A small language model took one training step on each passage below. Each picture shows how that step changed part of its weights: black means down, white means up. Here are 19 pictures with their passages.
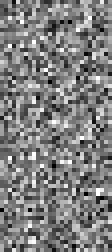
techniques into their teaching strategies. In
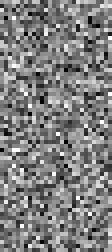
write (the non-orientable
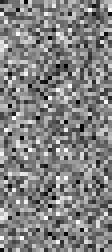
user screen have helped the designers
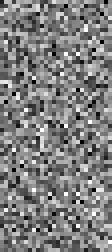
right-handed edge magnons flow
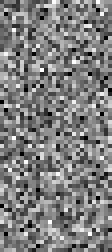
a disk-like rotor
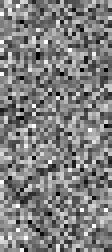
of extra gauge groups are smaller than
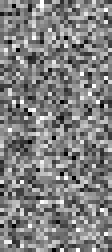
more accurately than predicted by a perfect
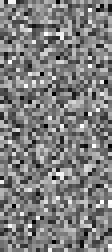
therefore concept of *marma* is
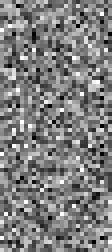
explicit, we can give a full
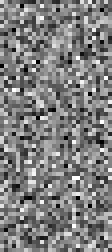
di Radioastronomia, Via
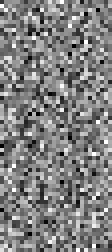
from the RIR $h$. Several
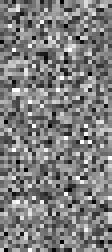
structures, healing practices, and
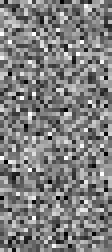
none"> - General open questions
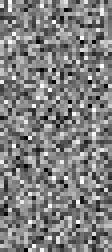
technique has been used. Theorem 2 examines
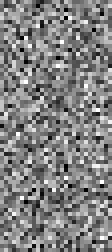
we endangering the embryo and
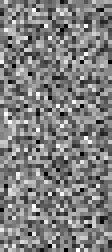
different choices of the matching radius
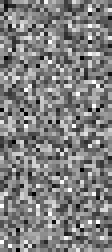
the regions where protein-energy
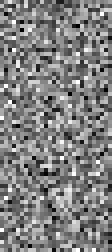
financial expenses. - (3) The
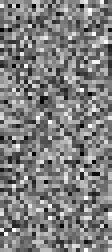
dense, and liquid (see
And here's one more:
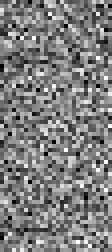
part \quad \ifa \quad paths
